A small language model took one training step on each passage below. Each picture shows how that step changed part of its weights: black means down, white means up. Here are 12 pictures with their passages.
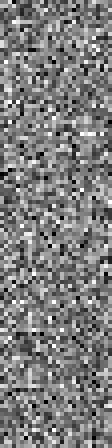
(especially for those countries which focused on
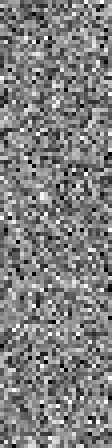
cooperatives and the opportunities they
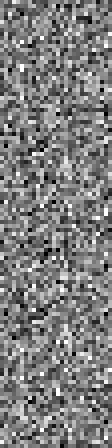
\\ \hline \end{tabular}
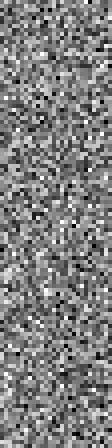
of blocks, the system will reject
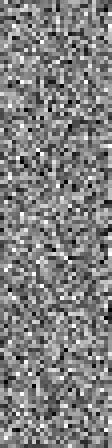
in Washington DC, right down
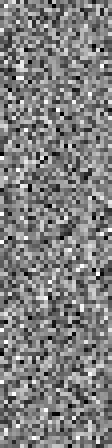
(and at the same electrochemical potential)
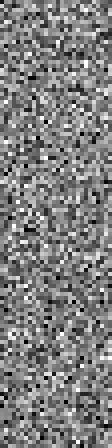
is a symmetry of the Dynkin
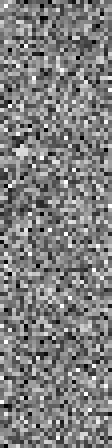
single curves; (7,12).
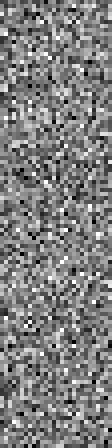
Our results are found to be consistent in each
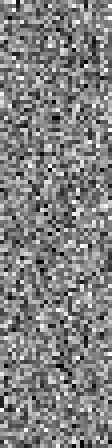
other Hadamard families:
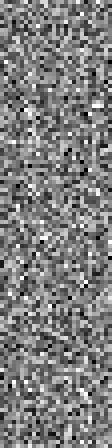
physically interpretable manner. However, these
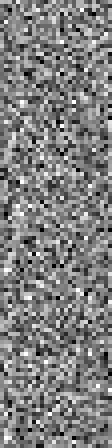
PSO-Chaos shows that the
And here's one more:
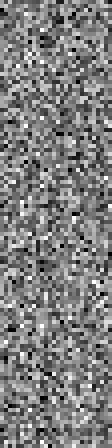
including the stripped tail drives
